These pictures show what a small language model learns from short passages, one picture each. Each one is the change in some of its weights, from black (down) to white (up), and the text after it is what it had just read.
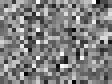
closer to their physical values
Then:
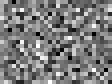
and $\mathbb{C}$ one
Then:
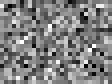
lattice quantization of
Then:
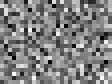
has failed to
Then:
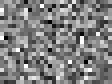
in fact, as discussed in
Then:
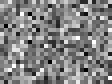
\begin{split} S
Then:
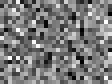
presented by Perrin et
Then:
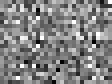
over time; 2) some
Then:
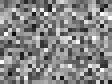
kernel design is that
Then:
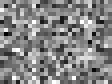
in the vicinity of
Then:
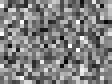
model dependent, because they depend
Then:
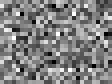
form for a particular critical
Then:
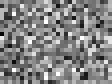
(FOV). More
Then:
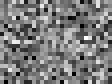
between MLWFs obtained
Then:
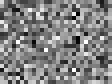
explore deformations of the
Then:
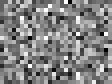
for Changjiang
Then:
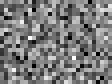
the Yang-Lee
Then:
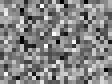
our instrument. However,
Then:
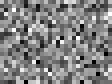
dominant for typical conditions
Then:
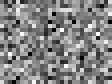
by non-compensated
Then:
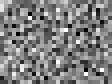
are \begin{eqnarray}
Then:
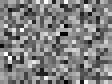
the decoupling of the
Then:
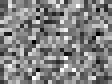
the screen), 5 of
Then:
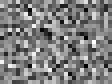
proposed method's ability to
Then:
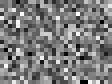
where $\Gamma(B\to
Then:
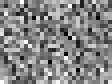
lines in tact. This can
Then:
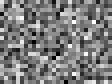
conditions to the solutions of the
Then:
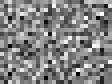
\end{figure} The
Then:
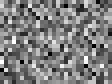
dynamics in this paper to
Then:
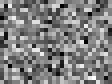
the stability conditions, and,
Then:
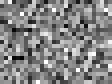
squeezing parameter
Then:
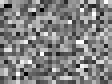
the outer regions at
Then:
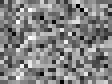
sheet (black
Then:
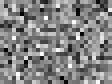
experimental objective.
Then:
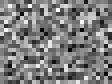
reduce the NuTeV
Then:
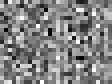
This new model assumes that
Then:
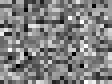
because of the periodicity of
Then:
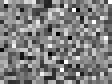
integrity. For example,
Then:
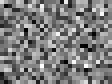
by interchanging the
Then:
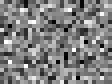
phases, which differ by
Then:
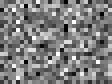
Although bacteria
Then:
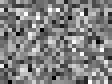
decay rate increases with the
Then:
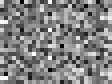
memory and computation
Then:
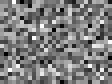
On the first hand we
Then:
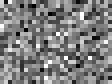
value is slightly different from
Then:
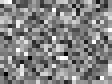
simple question of when
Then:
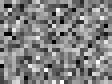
astrometric errors.
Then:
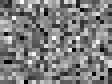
of another theory. In
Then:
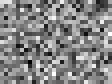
reference key and a
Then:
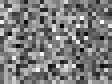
characterized by an almost
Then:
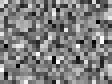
observed changes in the high
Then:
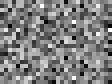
in \textit{IEEE
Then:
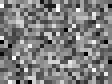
additional term to $J$,
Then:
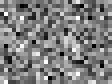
in these profiles. It
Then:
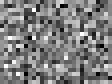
the coupling of the spin system to
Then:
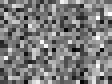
with those from Monte
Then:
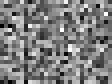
for the content of the
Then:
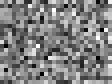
modelling of small-scale
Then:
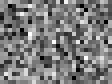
enable classical decoding
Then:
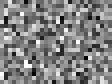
indeed be measured by
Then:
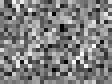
significantly the ionization
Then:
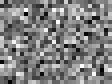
The space of allowed solutions
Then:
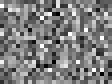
this is the first work to
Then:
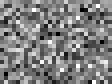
a technique in which the
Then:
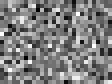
since $u$ is not a
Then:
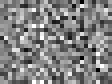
(2D) layers with
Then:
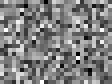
in the} best solutions
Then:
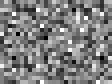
four Dirac cones}
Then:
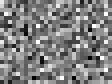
which can model the problem of
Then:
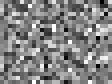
accuracy on a
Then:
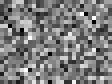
to take decisions on
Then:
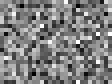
a point-like star and
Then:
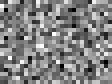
five additional improvement
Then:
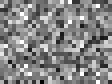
is closed despite small
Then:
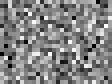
circuit, and the
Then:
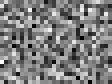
chose $M_{\rm
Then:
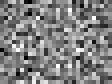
\hat{c}_{\alpha i
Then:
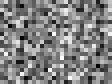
of these configurations are
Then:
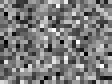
case, the RMS
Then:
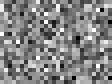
consider more than one species of
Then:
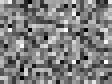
modes because of the numerical
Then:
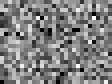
interval) and the
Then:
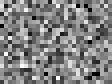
the one described here.
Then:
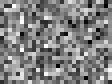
the methods employed to
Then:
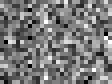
Epping, NSW
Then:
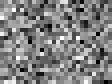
limit $\om \simeq
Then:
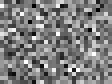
the total dimensionless Hamiltonian
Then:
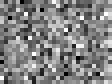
Reads needed per
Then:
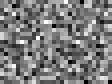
into BCB around
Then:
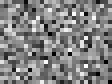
band energies split by
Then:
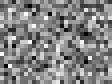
with markers indicating band
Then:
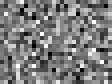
on manifolds. The
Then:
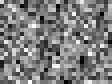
hyperons by clusters of
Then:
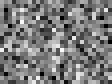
envelope equation, and it
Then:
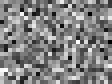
marks along the vertical
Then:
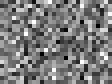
Khanda | |
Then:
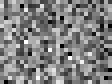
highly intense and
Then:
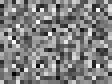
for doing science
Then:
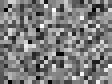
weight indicator is a measure
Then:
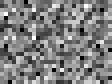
is controlled by the
